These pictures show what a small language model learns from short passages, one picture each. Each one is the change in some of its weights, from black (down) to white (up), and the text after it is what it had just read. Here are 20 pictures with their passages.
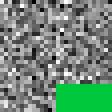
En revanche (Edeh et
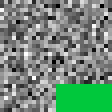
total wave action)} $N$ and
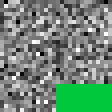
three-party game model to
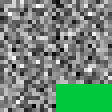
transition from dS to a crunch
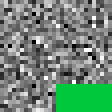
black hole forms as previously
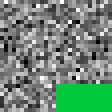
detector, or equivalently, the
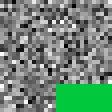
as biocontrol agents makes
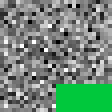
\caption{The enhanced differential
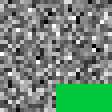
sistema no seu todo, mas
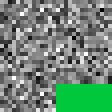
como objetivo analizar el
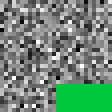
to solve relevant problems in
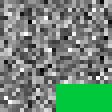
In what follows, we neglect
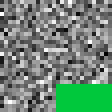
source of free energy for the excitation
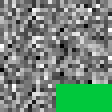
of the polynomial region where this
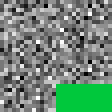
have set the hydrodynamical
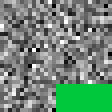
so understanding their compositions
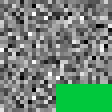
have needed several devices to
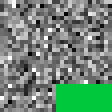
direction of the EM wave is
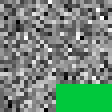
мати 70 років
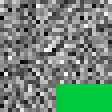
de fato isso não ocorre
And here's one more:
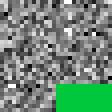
a value compatible with the current measurements
